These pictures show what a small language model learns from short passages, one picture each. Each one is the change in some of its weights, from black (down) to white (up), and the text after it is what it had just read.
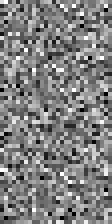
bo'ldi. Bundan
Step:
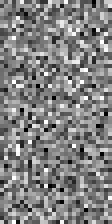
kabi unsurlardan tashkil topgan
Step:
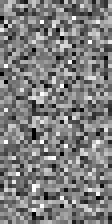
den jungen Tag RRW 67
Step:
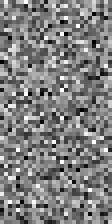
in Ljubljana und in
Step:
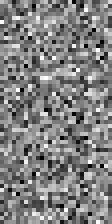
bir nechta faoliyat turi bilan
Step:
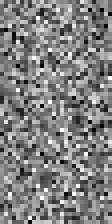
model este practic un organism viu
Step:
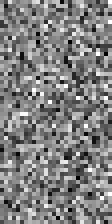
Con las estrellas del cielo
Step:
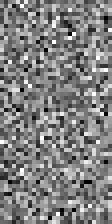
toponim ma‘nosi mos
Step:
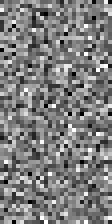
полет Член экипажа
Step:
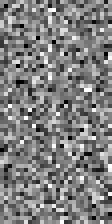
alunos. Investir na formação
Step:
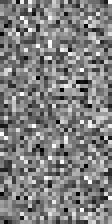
iz qoldirdi. Bu xaqda
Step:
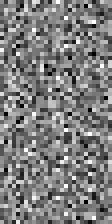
рақобат муҳитини
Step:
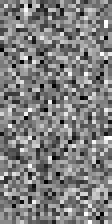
вероятност 0,01,
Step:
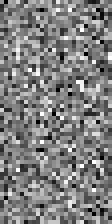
das „Du“ schon am
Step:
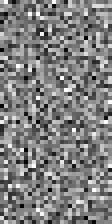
адсорбентлар билан
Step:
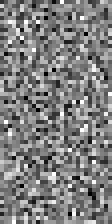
selama kehamilan terutama dari
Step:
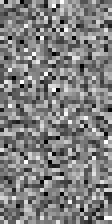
Alegre: Bookman,
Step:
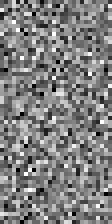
Нині інтродукційна
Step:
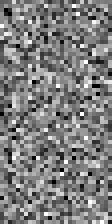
иных непосредственно
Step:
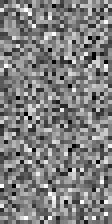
непрерывный процесс на
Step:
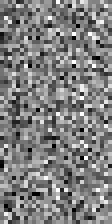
EXPANSÃO Este
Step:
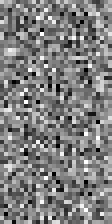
recursos naturales. Esa debilidad
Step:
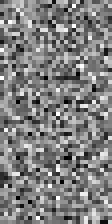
normas gerais. O Direito
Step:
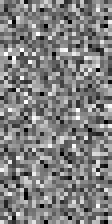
procuran con desvelo un
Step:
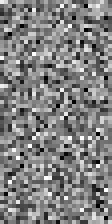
Spadafora había sido
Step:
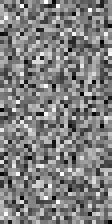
la problemática de la vivienda
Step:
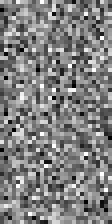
tahap identifikasi konsep,
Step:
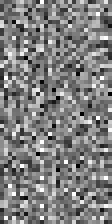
кількість видів у родів
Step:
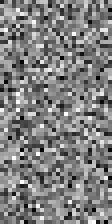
erdi. O'z zamonida
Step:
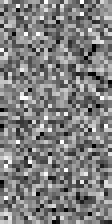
fácil. Prueba de
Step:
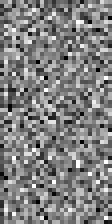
знати, які об'єкти і в
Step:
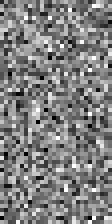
et l'analyse des
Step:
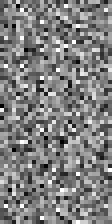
qarashlarini “Monarxiya
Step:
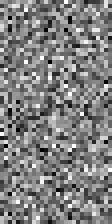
dėl kurių
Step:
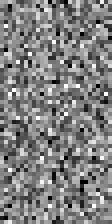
Estado. Tras toda esta
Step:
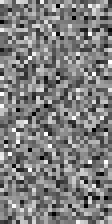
Honterus, 2015. - Hoch
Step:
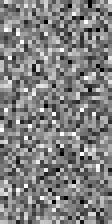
poderá levar o sujeito
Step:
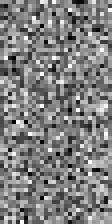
навчання, що перебували в
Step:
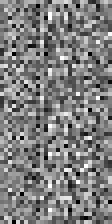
чиқаришни ташкил
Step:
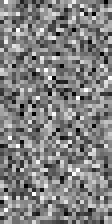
tindakan kelas (*classroom
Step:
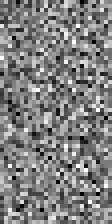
der WB. Tab. 1:
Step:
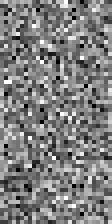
Venezuela. Fecha de
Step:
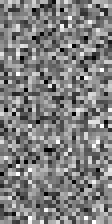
administratieve automatisering
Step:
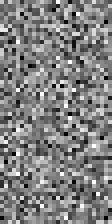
potentiële beleggers
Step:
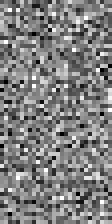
nominal ko'rinishda keskin
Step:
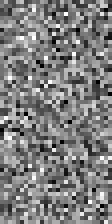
нашей поэме играет не
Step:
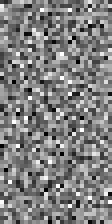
variaciones que están teniendo
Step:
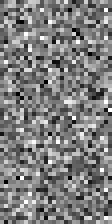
представлений будет совершаться
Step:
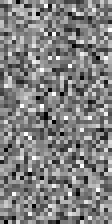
*Media, culture and
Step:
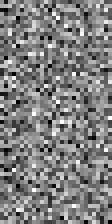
бўлган эҳтиёжи
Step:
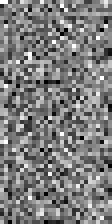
boshlang'ich tahliliy fikrlash
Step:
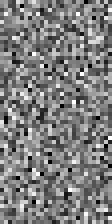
сложностью рельефа и
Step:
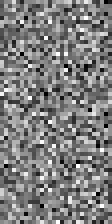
источники потенциальных
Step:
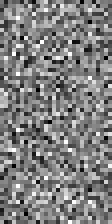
ruda yo‘qotilishini
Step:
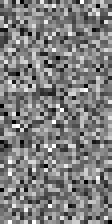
моделиране на свойствата на
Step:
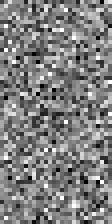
государственным институтам, что
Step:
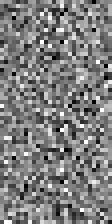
aprendizagens mais significativas. Frente
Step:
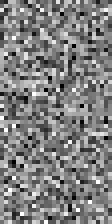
виявляються всі можливі
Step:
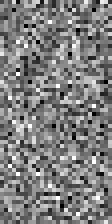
Performance named after
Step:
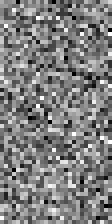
axborot va multimedia
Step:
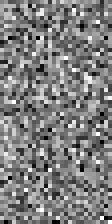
Abu Dhabi. 2025. Дата
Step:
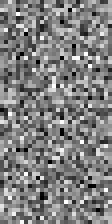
с перс.-тадж.
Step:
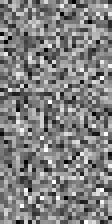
pop-musiqasi o'zbek
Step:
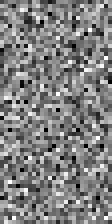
hanya berfungsi sebagai
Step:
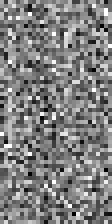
мужского пиджака.
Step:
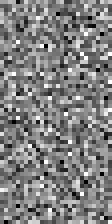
Metodologia A Descrição do
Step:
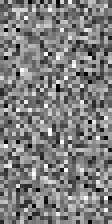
acestea, Directivile de
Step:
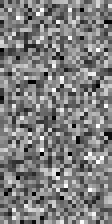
no antimicrobial effect was
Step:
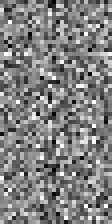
Estágio Supervisionado
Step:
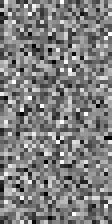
по двум причинам:
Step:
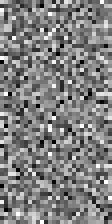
[Tesis de maestría,
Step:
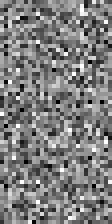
of Lightwave Technology.
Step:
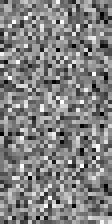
Kalit so'zlar:
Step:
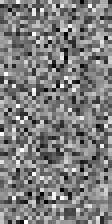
Gastroenterol., 2015. —
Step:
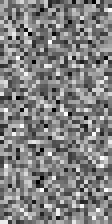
Лакана, поняття
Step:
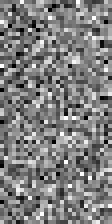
qiladi; 3) *kognitiv
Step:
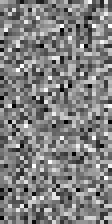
nuances of emotions in
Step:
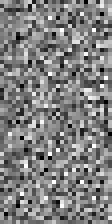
ang pagsulat. Nakita
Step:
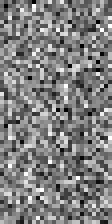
o beneficiário, levando à
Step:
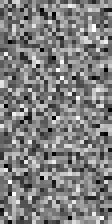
bak akkumulyator
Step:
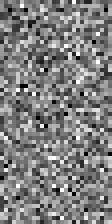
ou imagens, mas por elementos
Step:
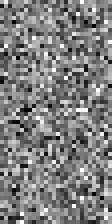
Stati Uniti d'America
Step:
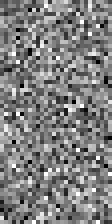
idiopática. O método
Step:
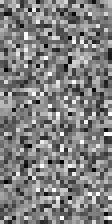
crônica de baixo
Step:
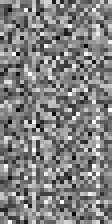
Assim, a conexão entre
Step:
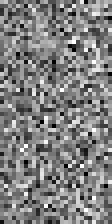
de fazer emergir um
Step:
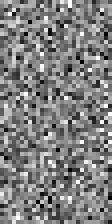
растительных объектах.
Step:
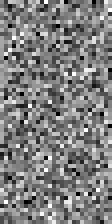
la iglesia católica
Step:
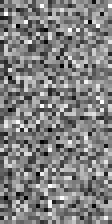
в цьому контексті є
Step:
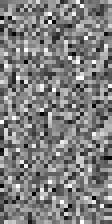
віку та якості стану:
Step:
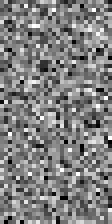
Republica Moldova, nu
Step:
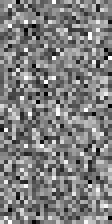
bütün hayatına etki
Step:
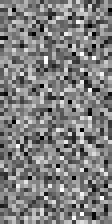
ham rivojlantirish masalalari muhokama
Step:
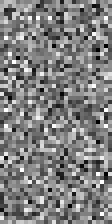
лекарственного значения.
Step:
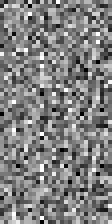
є не тільки способом
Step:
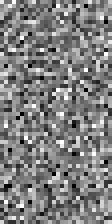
disesuaikan dengan deskripsi
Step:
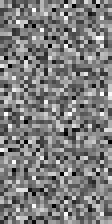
Р. Лакофф),
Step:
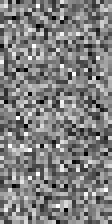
moral dan emosional yang diemban
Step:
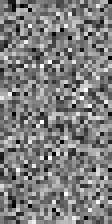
10th ed. AP ed. New
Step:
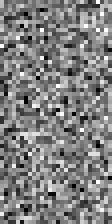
secara finansial, artinya
